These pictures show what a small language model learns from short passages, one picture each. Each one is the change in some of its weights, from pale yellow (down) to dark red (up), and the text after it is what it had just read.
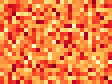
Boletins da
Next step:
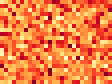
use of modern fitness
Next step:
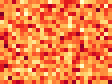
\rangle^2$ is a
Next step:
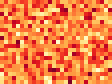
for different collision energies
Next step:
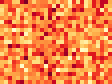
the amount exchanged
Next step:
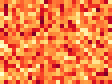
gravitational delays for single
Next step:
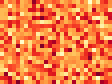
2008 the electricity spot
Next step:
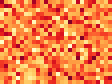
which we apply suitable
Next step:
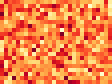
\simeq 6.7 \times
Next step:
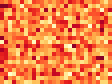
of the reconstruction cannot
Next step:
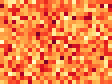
Conclusion: Early
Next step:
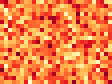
a holistic, inclusive
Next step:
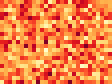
question, estimating
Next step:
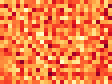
the line thickness,
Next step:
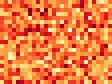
dasturida soatlar
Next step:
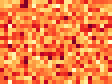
The purpose is to
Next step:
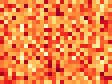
адаптацію до
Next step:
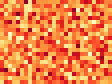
of the gas sent to the
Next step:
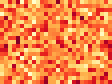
makes it easy to
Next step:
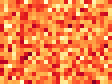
extensive experiments,
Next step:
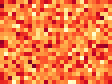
systems, were investigated.
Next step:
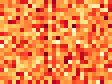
the decomposition of
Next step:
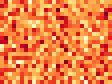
harmful emission and is also
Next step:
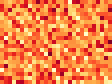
for convenient parametrization
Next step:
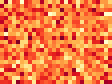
and shedding of
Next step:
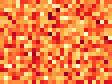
assim maior assertividade
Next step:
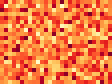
Solid line shows
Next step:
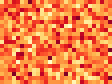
and L5), respectively. The
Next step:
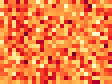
the high-order cavity
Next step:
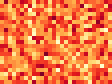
force is opposite in
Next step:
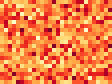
Frage gestellt
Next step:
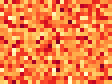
diagram of Fig. 1a
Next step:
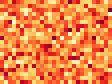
modes of similar frequency and
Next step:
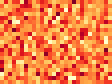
and of reading respectively.
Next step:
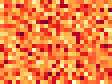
rotation, scale,
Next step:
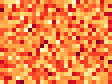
use one such existing model that
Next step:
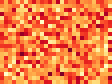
during one irrigation
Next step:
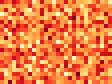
Entropic Cones}
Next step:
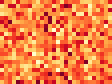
interrogated by analytical
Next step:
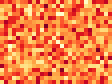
conceived and designed
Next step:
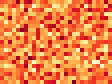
pits. Telopodite
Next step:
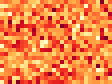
vào phiên
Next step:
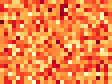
from (\ref{G}) and
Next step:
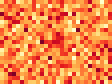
following equivalent width
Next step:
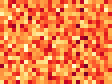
2. Theoretical analysis of the
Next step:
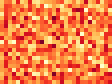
2 s SB SB + -
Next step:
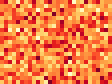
use of digital technologies
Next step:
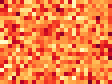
smaller amplitude moves
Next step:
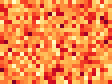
с точки зрения
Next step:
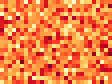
generalizations are currently under
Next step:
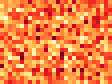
muitas vezes
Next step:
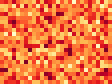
и делающем
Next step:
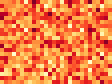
и иных данных.
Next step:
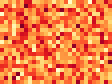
We performed long-term
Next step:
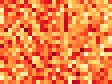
and toe pinch
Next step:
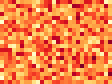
of our knowledge, none
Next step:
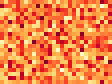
consonance with the above
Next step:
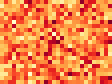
Palmas: Centro
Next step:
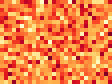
new undirected
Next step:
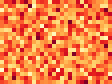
the difference of polarizations
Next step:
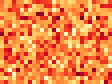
as powers of $N$
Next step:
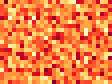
of the mass (see text
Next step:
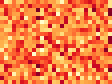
Parlamentar da
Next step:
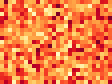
construction is in terms of a
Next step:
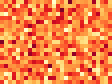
document has been prepared
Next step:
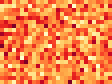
a compressive load the
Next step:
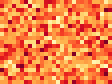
novo homem, que
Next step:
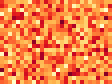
If the fiber cable
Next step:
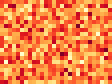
Zamorani G.,
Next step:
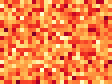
péptica na
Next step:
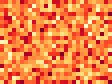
concurrence is a
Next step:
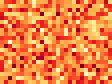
our model is \begin{equation}
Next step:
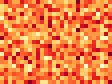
en su proceso de
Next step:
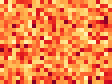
made a proposal in
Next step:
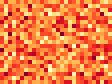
of serving four people
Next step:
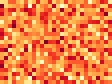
Therefore, the magnetic stress
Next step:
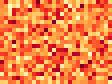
of 50\%, likely due
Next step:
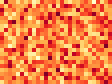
the bottom row from
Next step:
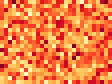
{\it well separated} in
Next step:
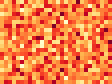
the sticker system within the
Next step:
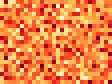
may be a difficult
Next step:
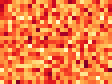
odamlarga yeyish
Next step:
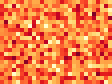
at the origin, and
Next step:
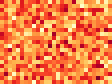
between PCA components,
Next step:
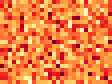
in the rates of human
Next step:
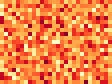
foundation for the development of
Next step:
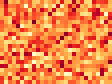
Antibiotic Produced
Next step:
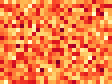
These contrasting results are
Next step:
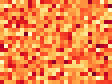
join=round] (
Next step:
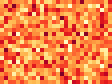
is the $j$th
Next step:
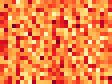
of it in such a manner in
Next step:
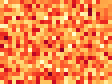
wall coordinate
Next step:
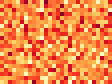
are reliable measures and
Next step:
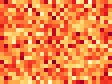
along the upper line in
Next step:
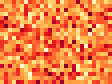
more elaborate ways to
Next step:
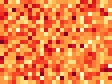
узбекского и
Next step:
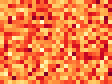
onde consultamos “O
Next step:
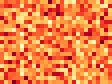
трудной для
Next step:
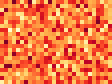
full gap \\
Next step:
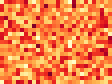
very high spatial
